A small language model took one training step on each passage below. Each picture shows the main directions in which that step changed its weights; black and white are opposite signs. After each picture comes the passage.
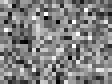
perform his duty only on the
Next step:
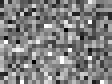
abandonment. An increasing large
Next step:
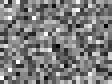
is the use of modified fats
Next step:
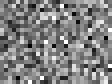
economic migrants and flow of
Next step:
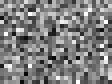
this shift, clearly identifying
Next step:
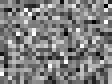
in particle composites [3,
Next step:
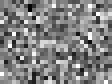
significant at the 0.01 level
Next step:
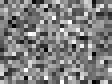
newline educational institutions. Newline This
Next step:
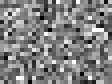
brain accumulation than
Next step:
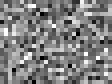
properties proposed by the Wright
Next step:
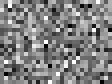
between statin treated
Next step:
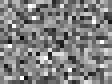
the sample collection with inclusion and exclusion
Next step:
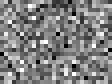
the libraries. Table
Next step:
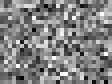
studies with other responsibilities.
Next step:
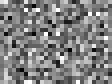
estimates the computational complexity of
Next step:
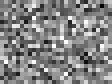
from the Internet or a
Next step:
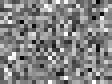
larger than those of laminated
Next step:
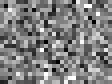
programme is to introduce
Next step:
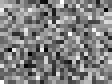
children receiving a comprehensive therapy
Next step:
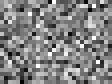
^[5], in the University of
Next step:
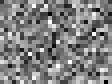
depicting the states, actions,
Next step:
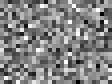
Polyherbal formulation:
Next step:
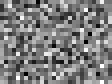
Co-Housing service created to
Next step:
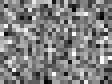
to set priorities for policy making and
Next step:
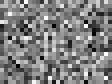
possible difference between the study groups, and
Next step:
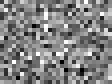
kind will be essential to our
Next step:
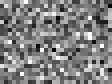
find this strategy being the only option
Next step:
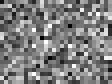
electromagnetic fields
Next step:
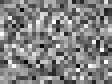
complete one sheet in the document):
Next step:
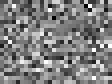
exhaustive trajectory
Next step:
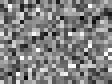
cooperation with the IEA,
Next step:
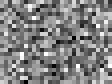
the role of user modeling and
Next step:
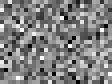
minutes per day OR 5 or
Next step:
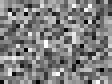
after inoculation. However, their
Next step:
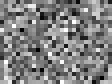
traditional cultural characteristics and local history features.
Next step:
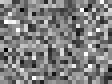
leans toward the customer,
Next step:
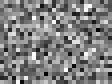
the TOE and this could be due
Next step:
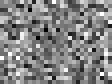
begun to enhance the GCAS
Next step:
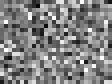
and lack of adequate provision
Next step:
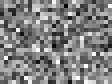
time is characterized by greater variability
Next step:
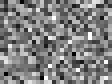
number of thecal cells in the
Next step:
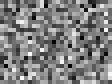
in developing critical thinking of the
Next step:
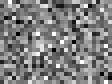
IoU scores across the 246
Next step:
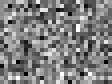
facility was set as 15 years in
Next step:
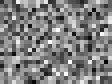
beginning of their journey
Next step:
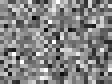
permanently installed on the production
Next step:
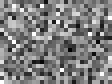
mg dly x 1 month.
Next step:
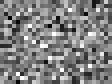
occurs spontaneously
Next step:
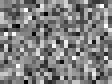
and PSQI from left
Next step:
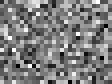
of substantial help if they are able
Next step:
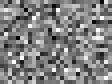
is directly referenced in a
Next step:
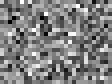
ancillary files and working
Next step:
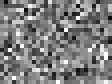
PVDs incorporating
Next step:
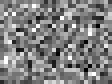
soil nutrients to the plant. In
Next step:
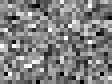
or *Ridge*
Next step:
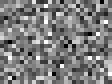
anticoagulation therapy
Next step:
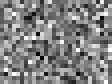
*ACS2* and a
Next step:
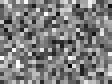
verify the accuracy of the
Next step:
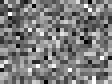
hydroxide (2 M)
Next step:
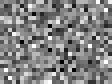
our dataset were scored high in at
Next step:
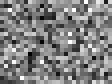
registration statistics and also to
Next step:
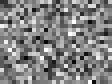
an opportunity for WBs to
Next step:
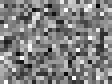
as well as proposing a network solution
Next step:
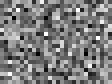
config.api_key =
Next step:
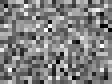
noticeable and be in the order
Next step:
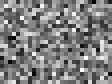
that tax is a compulsory
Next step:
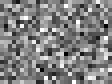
thoroughly washed with
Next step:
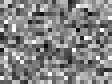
The reason adduced for this is
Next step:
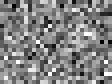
mat was opened there were five
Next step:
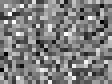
Achievement Standards in the
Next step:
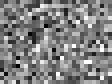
and the one which is generated by
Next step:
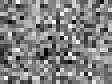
IN SPECIALIZED
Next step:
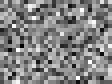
the history of the development of the UK
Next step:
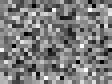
planning phase, GTS as MTO
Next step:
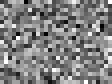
lead to the development of a
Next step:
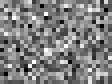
tyrannical king and
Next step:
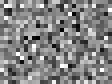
in hemodynamic parameters and
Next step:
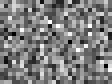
study adds to the academic literature by
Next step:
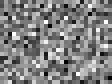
indicating that over 133 million
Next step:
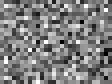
performers as the p value
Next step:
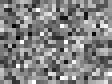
public) in a strategic and effective
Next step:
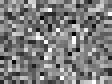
board remuneration decisions. The
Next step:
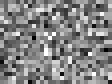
Committee is the sole and
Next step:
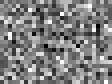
these investigations we can conclude that
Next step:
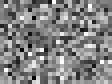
to the students' level, the
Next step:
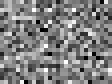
infarction. Additional complications
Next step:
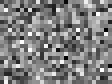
also plays a vital role in
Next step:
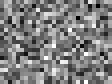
identify factors that directly affect the formation of
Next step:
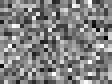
during cooling from the temperature
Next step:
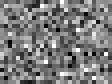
and the City of Grand
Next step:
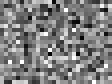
to complete questionnaires and were provided
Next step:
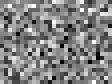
initiatives that improve Swedish
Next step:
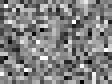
ON INCLUSION This study
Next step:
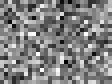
the Control. All the soil
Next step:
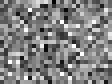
of it before the training, with a
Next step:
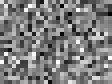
you in October 2020!
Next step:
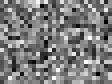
of bacteria that contain
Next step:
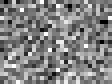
guide followed the traveller along
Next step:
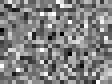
risk factors initiates the need based educational
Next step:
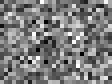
symmetries, which frequently
